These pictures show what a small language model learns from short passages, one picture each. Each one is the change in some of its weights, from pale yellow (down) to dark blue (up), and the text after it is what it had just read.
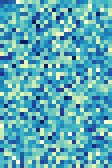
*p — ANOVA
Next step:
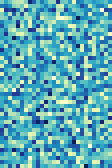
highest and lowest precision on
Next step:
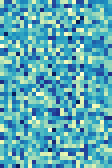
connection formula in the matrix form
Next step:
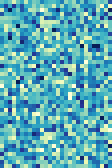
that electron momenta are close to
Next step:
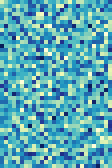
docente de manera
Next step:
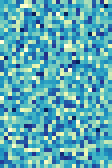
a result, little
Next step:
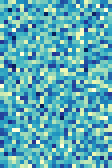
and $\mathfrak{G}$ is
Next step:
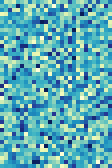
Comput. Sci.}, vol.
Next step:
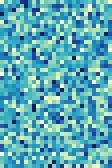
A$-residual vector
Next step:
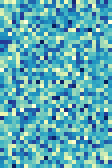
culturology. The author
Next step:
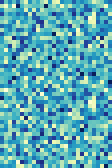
lattice physics communities. However,
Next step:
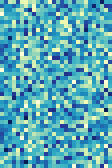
\begin{proof} Let
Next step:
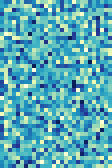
u}{\partial e} -a
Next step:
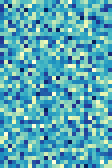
two different solutions with similar physical characteristics
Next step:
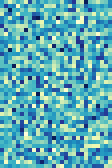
Therefore, one must have multiple sources
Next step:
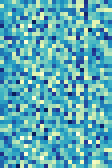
by using the above and the fact
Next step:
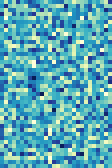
extended; (b) bent
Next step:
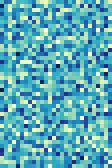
Novoa Lagos,
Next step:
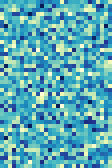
final da década de
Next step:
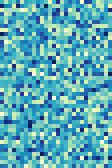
образование. -
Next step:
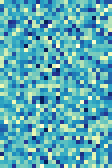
un sistema di mobilità
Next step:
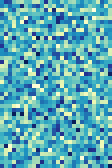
Propósito Formal das
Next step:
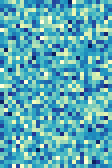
0$) of the effective theory
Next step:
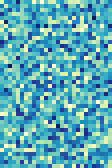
e$. The join of
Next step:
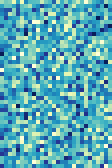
by \begin{equation}
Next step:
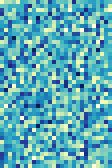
the $\chi''$ decreases
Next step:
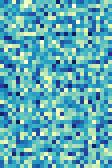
benchmarks, and
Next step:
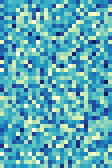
the Linear Response
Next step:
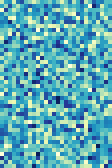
a astrophysical system may
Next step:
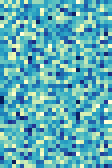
as China, where the pilot
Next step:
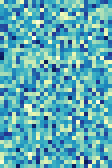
condition. Assuming a particle
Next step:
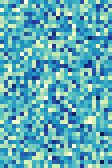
ele, poate conjuga un
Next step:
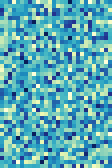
17. Kashuba
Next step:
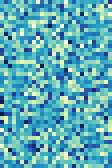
и последующих
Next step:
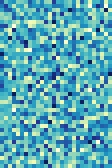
yoki ma’naviy
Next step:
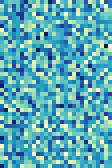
lemma also implies that, for regular
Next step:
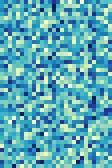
designers of algorithmic systems to
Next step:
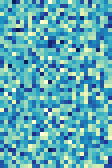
for Comparing Training
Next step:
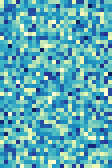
of $x$ and choose
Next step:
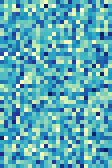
polynomials. We define the sequence
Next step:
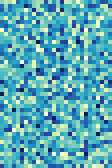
Therefore, $$ \chi(\widetilde
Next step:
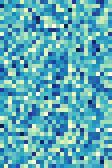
implementation of so-called memory
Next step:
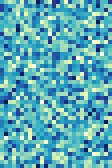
$D_H$ of the
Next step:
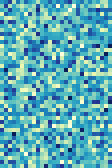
вина, що виникли
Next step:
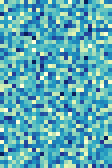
\rightarrow 0 \text{ for
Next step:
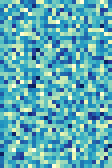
superposition model, where the
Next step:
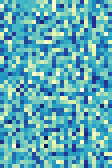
geometry at the bottom edge.
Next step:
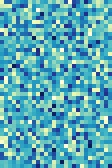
H \left| A^0
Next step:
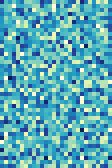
йилда тижорат
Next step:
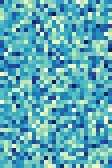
al. Correlation between
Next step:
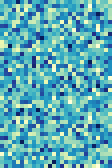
Aliqulov Aziz
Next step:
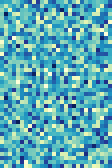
One Microsoft
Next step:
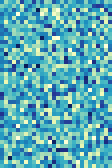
utama yang membawa
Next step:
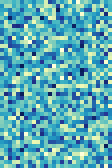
dalam investigasi masalah
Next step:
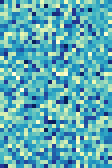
Jayaram. N,
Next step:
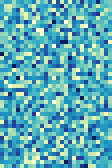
the~slits is given by
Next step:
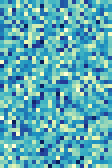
place pour l'évaluation
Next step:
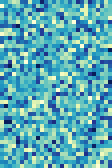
gave additional information about origin and
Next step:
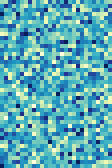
generally accessible (and not
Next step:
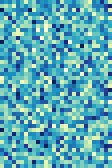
направлену саме
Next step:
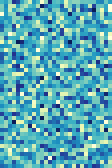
por parte dos estudantes
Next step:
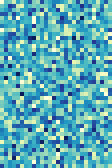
en un point $y$
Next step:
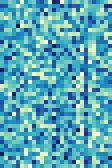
difference of the charge density between the
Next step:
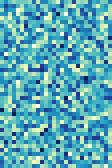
нарушений прав,
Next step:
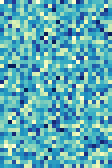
amplitude. It may be simply
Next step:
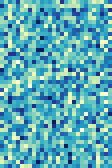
instruction-set architectural
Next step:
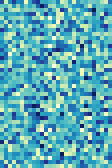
isto é, da entrega
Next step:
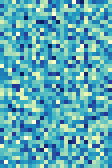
could potentially provide an important
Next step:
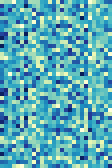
% \footnotesize \centering
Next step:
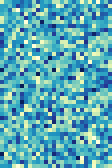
However, the sizes of all
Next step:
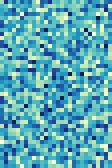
$N_p$ denote a
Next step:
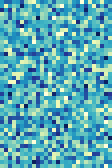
Borel [\ref{B}],
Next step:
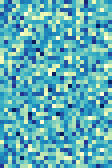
have the following corollary, where
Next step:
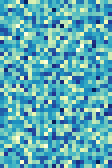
lexicographic discrete
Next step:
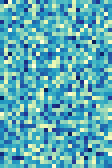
two real fields that describe the fluctuations
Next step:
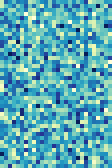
increasing regularly the specific angular momentum
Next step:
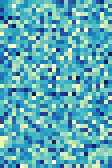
form \eqref{form1}
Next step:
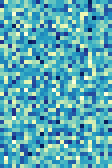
ou o processo de produção do
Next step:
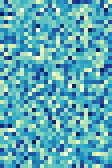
to harmonic oscillator is
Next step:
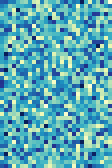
$dF(U)$ completely
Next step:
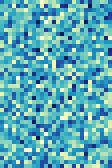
OU. Gray arrow
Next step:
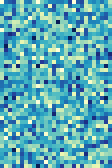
must be $0$. Suppose
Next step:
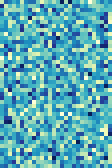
with no other zeros or
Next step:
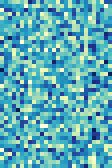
calculation and the final state selection in
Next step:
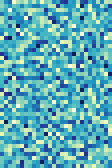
ta'sir kuchi;
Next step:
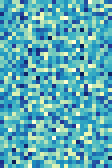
as moving the comment to a
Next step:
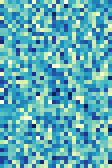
Pesquisa, pois
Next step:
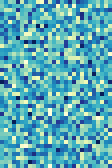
ediki, xasm
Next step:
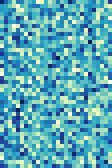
both conjuncts for
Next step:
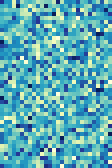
tashkil etilavergan.
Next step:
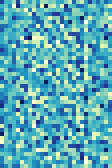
the main result of this section.
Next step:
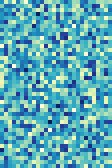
lo que su honra
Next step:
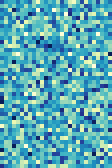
и аккуратное
